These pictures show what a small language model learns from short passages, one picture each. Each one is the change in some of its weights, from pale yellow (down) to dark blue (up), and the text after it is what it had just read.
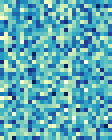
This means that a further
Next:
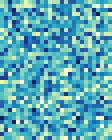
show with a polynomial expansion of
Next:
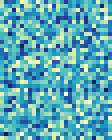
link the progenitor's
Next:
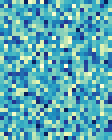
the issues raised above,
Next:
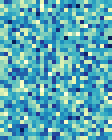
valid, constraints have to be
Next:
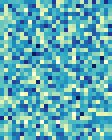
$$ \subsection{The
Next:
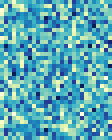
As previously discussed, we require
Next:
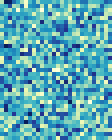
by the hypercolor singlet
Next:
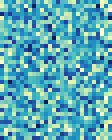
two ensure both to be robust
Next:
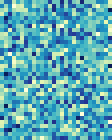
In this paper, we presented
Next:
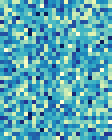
terms of local moment based
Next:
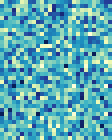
length of the $95\%$
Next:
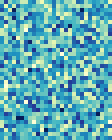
temperature. The equation for determining
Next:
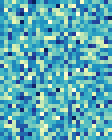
\eta \mid <$
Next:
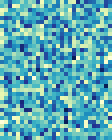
and they can run, but
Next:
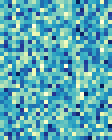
the other hand, if we
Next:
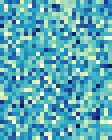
datasets (e.g.
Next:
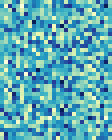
collision. For determining the
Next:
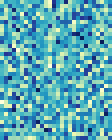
We inject an optical probe
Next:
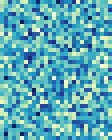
lattice model envisioned
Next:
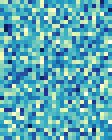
for the six-quark
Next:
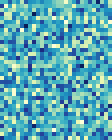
prediction quality. These observations are
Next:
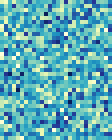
pressure $p$. Also,
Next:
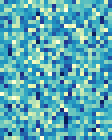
probabilities exists and is unique,
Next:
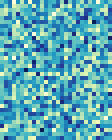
pure ones, should appear strongly
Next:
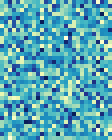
linearized form, the actual
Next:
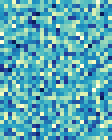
to write in (1)
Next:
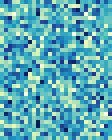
Likewise, most often
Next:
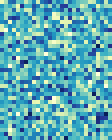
becomes thinner preserving the
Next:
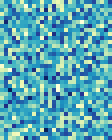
studied in future for a
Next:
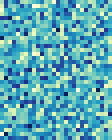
in Figs. 11b and
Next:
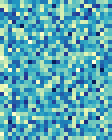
C (or more generally
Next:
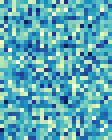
do that, we have to
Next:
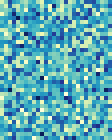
contrast to the classical possibility of
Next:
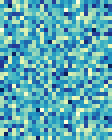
the small difference in the number
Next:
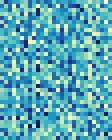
stock.}. The constraint
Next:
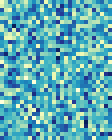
a single jet will significantly enhance
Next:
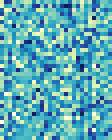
is a classical observable associated with
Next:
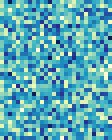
singularity-tracking method
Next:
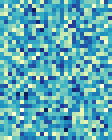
atmosphere are subject to many problems
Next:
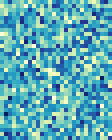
molecular physics, has been first
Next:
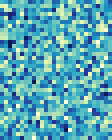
We address RQ3 by
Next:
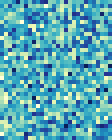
They show large systematic differences compared
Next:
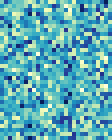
it is also known, has
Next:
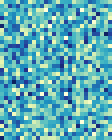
the bifurcations
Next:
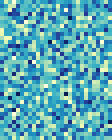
the NZ equation leads to
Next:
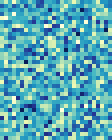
radii $r_{\partial}$
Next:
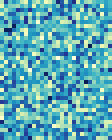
by the National Natural
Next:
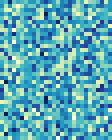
charged particle trajectories outside the
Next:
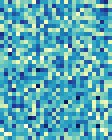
can still destroy quantum
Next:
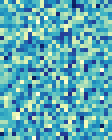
is so-called soft
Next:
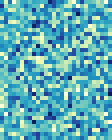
$M$ manifold rather than
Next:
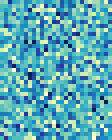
construct 60 volume-limited
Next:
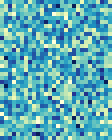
states, i.e.,
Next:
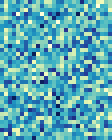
$\rightarrow$ 4P as
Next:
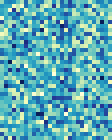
absorption. A potential clue
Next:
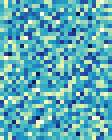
$\ge$ 1 a nonlinear
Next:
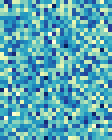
basically topological, the values
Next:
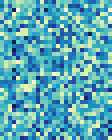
with five unknown functions of
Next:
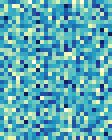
which are not controlled directly;
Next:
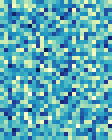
large), as well as the
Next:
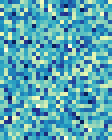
refuse to perform RA
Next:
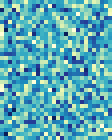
configuring a quantum system
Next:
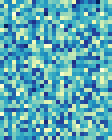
of total energies and forces.
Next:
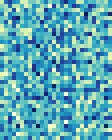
at screening the Coulomb
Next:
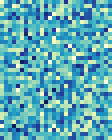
to re-fitting the
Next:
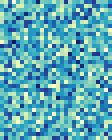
far to make the evaluated risk
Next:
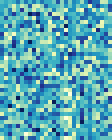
origin. It is given by
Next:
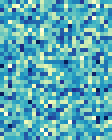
can establish is whether family
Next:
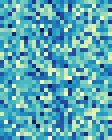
left panel) is slightly
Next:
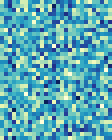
cluster, indicative of a
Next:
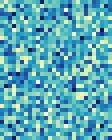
the NLOS direction.
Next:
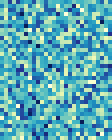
$k'_d \equiv
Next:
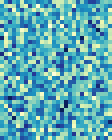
after n steps. The top
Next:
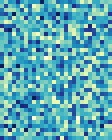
version for NDSS.
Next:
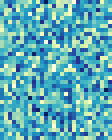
system approaches the scaling invariance.
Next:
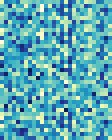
and that the emitter is
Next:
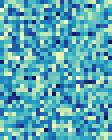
For convenience in comparing numerical
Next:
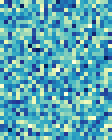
the playlist for which the
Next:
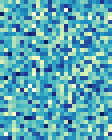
this Section give rise to the
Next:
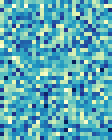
that its eigenvalues are Lyapunov
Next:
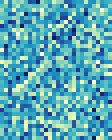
PBS. As seen in
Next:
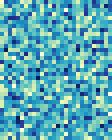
the procedure as shown in Appendix
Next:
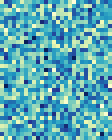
halo dynamics, the final
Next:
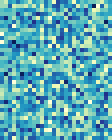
to obtain and cannot be considered
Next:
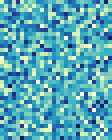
the MSD as a function
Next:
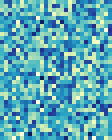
imaging and microscopy techniques,
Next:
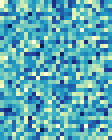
gap at zero field is slightly
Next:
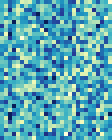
al.* have shown with DFT
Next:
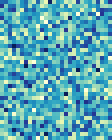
whereas the sexual
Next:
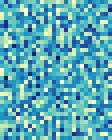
We pointed out that the
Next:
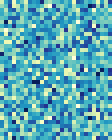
follow a similar approach,
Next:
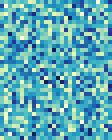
follows. Inside ${\cal
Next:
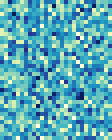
data structure to keep track of
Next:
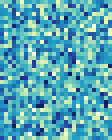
2. Section 3 provides a
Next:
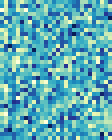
Multiplying each side
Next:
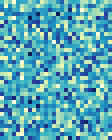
square symmetry by assuming that
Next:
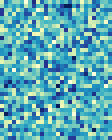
is the Fermi energy.
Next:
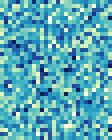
to obtain the same CSW
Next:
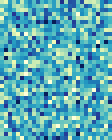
derived via our construction. Since
